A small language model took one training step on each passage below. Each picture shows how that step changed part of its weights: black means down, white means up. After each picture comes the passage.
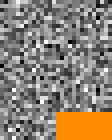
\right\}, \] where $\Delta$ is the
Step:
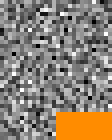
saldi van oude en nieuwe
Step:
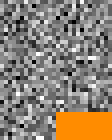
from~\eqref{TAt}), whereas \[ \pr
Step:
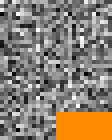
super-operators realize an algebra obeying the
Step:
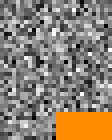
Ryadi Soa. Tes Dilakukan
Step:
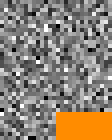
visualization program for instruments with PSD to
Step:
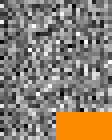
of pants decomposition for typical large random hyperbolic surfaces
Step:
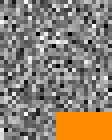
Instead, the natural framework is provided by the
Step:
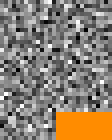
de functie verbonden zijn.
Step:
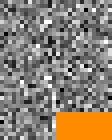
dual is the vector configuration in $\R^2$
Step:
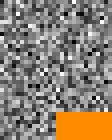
таъкидлайди. Бу
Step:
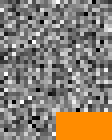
va qimmatbaho texnikalarni ishlash
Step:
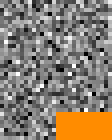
ficará sujeito a sanções
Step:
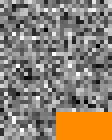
стремительное ослабление
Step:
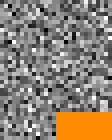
no market data to compare them with, we can only
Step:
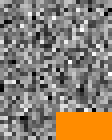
macroturbulence, are more readily detected in
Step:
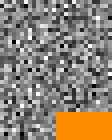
иш берувчилар меҳнат
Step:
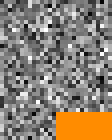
the following modules (sub-patches): two
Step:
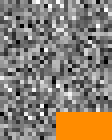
effect of radiation dilution and spectral hardening. Let us
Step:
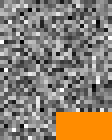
исполнительным комитетам» /
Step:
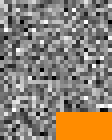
report: Distribution of social benefits balance
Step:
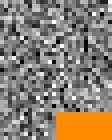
права. – М. : Фирма
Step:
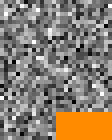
that this definition includes a matrix logarithm with many
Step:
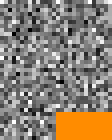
rebuildable artifact for the
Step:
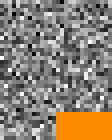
\def\P{\mathbb{ P}}
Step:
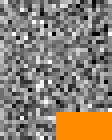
work.} \author{Naiyuan J.
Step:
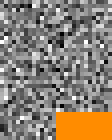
сочетания образования, исследований и
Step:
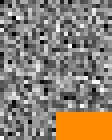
tool for quantum state preparation or for accelerating thermalization
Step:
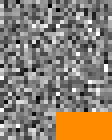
that $C(T)\le c_2$ in
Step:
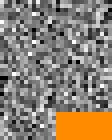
insertion and deletion mutations both occurred
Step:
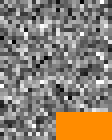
has finite global dimension and the polynomial growth of degree
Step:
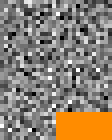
good agreement with the reference. Screech tones,
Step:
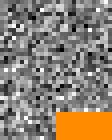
ko'lami va til uslubiga ega
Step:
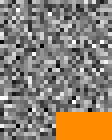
propõem a analisar as práticas de
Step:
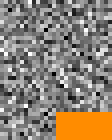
the entropy can be recast in the form
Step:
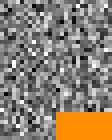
of 2 factorial. The first-factor consists of
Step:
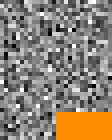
ratio is $\alt 0.03$ for $f
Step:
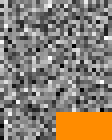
a given $\Phi$ they allow for larger field
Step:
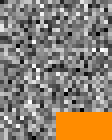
instances for both neural network architectures. In the
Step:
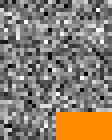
We also formulate some questions. The following theorem is proved
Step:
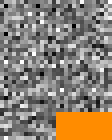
семействе всех измеримых
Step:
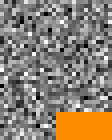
also physically motivated, since there is evidence that these
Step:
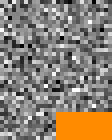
у спільноту. Згодом
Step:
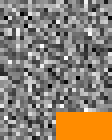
conector maior barra lingual, e em
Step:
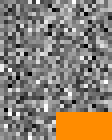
the $\lambda_{1}$-eigenspace and
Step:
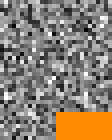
3.2 and 3.3 respectively. In each of
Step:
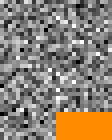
an anomalous screening effect, can be described by
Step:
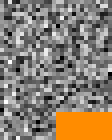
layer. We define the relative error as $\bar
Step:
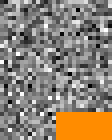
\,, \end{eqnarray} where the last derivation holds
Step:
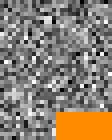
nisbatan qo'llanilmaydi.
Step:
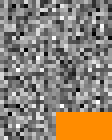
Саидвали кизи Мева
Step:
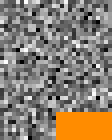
observes are rather smoothed out or averaged
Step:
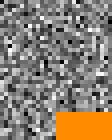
Bessel functions. Then one can write the above formula
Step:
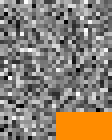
through an acceleration measurement, that is, the value of
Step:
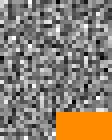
dependable congestion management products, focusing
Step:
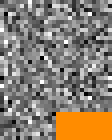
observation and details of the instrument configuration, and the initial
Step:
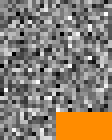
o'rinni egallab turgan
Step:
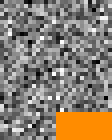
povprečno dolžino
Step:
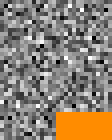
gibi hususlar üzerinden
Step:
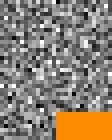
التي تواجه كليات
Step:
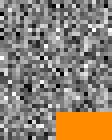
$Q_0(t)$ with free parameters, and
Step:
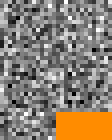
C Von Boxtel; P.A,
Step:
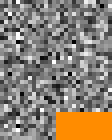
obtain directly the expected fixed-point equation for the variational
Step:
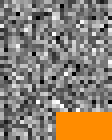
we assume that the distance between the filaments is equal
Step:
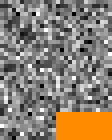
branches of mathematics and theoretical physics,
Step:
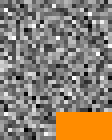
radial light signals for the frequency comparison. The result is
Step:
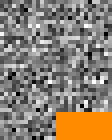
conditions d'une réussite commerciale
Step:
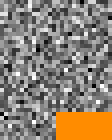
first mechanically exfoliated by a
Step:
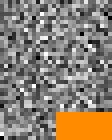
№ з/п Результативна ознака
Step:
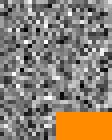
of the behavior of the function around its minimizers.
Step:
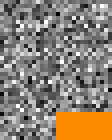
that there are other realizations of free groups as
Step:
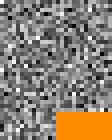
termasuk di taman hiburan,
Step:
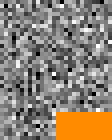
$J/\psi$ hadroproduction at full
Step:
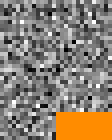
(1992). In search of how of people
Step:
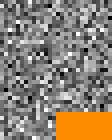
the general structure of $t_{X}$.
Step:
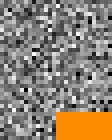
Gifford mühazirələri
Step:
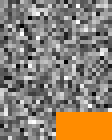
satisfied. This condition corresponds to the black oblique lines
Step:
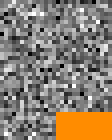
savings of approximately 17,400x compared to
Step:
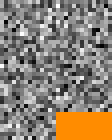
$N$} In this section we adjust the proof of
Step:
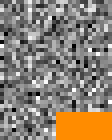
fortalecidas. No contexto
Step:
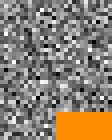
ahamiyati. *University research base*,
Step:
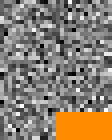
practice since so many PDEs have to be solved for
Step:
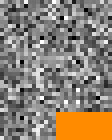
снижается себестоимость
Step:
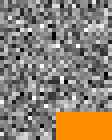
$q<q_0$ as otherwise the necessary upper
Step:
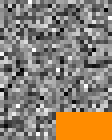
the set $C$ of all chords of
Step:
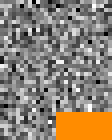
Livermore National Laboratory in part under
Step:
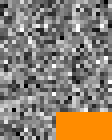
classical cycle polynomial. \begin{theorem}
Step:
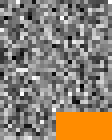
Yang and Li \cite{YL2018}
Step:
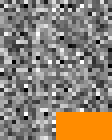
их по экспериментальной и
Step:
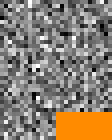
Uzbek language, the verb has different modal
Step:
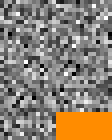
This implies that the eigenvalues of coefficient matrices are uniquely determined
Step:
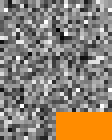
two-cell special case study presented in the following two
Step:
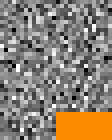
artikel worden de argumenten besproken
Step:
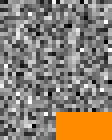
\eqref{3.10}, we obtain
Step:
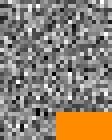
por medio de la Psicología
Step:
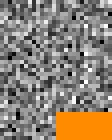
las bases generales y teniendo bien
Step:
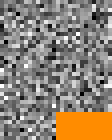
akademik ingliz tili darslaridagi
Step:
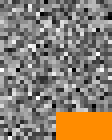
constructing nodal CY 3-folds and then
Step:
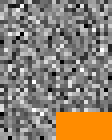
coset in $G_\bc$ and
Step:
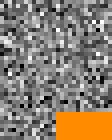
of their asymptotic means and variances. Indeed, the correspondence
